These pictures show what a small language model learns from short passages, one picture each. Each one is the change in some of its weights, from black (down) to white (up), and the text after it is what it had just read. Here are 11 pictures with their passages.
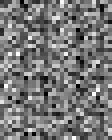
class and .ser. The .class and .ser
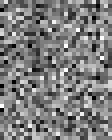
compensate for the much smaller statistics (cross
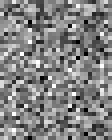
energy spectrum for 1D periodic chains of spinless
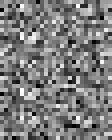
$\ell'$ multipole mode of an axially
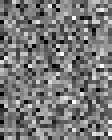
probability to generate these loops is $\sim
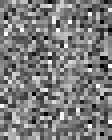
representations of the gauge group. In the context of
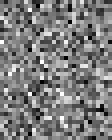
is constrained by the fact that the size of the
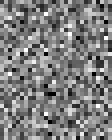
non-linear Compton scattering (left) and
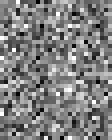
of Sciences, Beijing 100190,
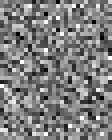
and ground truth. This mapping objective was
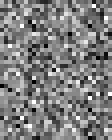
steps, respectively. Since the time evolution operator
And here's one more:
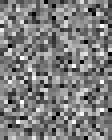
for manifestation of turbulent like regime in
